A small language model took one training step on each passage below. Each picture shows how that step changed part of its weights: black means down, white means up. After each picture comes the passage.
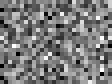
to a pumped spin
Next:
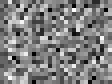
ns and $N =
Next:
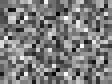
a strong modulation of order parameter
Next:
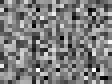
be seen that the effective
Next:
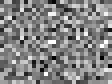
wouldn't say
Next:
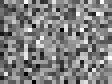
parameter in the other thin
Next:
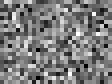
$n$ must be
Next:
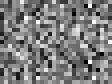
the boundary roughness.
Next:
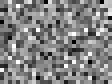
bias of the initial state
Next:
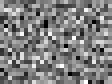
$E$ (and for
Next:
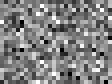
For presenting our new equations we
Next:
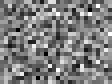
of code ignores the
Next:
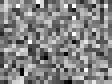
situation, the coupling
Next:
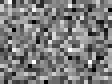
kind of brane which
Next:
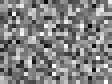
and they conclude that dust
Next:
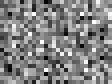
steady propagation,
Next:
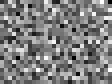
n$, \begin{equation}
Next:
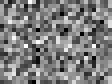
is used for centrality
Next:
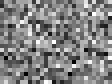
one at each step,
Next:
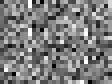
the same spectral type and
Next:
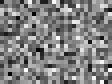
$J$ , and in any
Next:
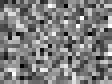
The numbers of stations
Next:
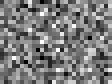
the used model and parameters in section
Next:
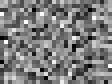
core resilience of
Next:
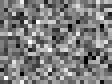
for routine measurements.
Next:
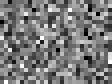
Analogously we
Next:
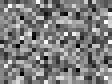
destination site is
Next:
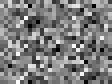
f(x) = \theta
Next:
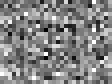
if one extended the analysis of
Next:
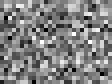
and silicate dust
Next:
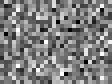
are changed to allow the
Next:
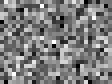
has a Fano factor
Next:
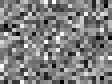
errors or noise from the
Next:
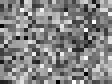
original formulation of the
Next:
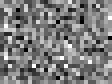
EOB formalism
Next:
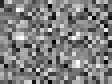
investigate whether the
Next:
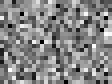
entropy of all the
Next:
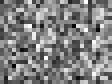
where the order parameter of this
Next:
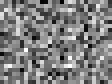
to different contaminations.
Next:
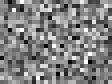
The hourglass consists
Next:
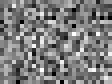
stressed that ISB
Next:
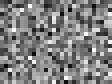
term that is quartic in
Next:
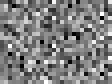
The obvious absence of
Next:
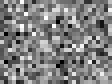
lines (or sky lines
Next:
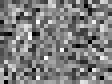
particle of the cluster. In
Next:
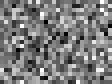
aligning with the ground
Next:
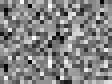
warping, has
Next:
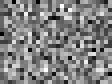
their performance for high resolution
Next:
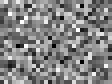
near centrality ($r
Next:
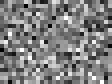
1, galaxies in the local
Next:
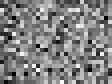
large or highly-active
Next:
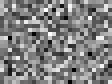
and end phases. This
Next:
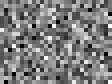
boson stars. In
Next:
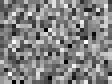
of these emitters were
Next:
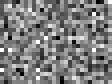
We study the heating in the
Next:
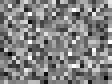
the flux quantum, there are
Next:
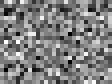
explore the interesting
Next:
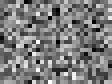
| | Jaccard |
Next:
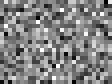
same wall-fluid
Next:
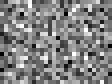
present a neural network
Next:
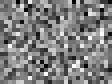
is turned down
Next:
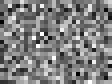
at a mid-band
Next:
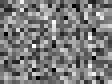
us to incorporate
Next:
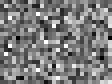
interaction problem is transformed into
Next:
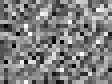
related to the masses and
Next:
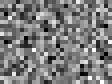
masses is still
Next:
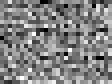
observations, which supports
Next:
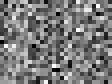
random positions in
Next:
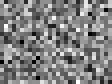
few objects with
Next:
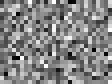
are estimated by simulating the
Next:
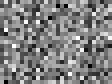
special case. In both
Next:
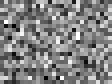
during aging. For a
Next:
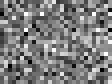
$\theta$. It was observed that
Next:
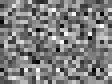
gas, enhancing
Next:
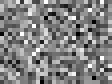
case $3+1\rightarrow
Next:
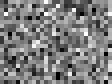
The break radii correspond
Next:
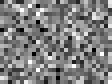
are investigated using the
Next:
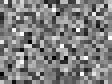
the driving parameter
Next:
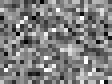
m$ at large radii)
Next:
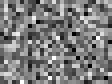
arbitrarily by using
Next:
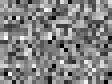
for these cases. These results are
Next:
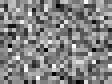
representations $P, Q$
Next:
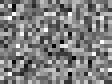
change when a spin is
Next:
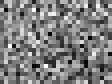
can be seen that these
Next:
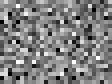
not well understood.
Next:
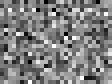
leak $B$'s
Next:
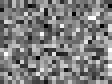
values recorded for
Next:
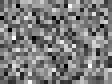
case. Eq. (\ref%
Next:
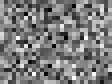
threads (not just
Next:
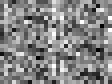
of Excellence for
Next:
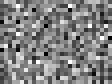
However, three-body
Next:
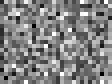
speaker dependent and
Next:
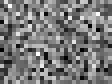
transmon, neutral atom,
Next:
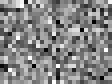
are carried by
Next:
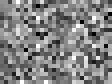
complicated mechanical structure
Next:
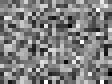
be significantly lower than previously
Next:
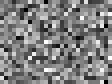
there is initial entanglement when
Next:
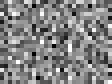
bias and stability properties
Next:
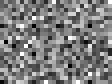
and tends to to
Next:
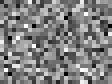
here and furthermore
